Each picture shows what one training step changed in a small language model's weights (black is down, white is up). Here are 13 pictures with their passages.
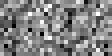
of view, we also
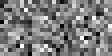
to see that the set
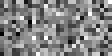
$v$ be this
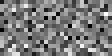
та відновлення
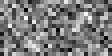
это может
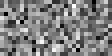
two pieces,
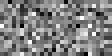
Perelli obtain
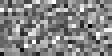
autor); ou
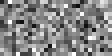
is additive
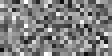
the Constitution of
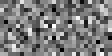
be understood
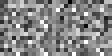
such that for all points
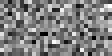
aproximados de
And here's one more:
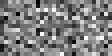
the base of this map
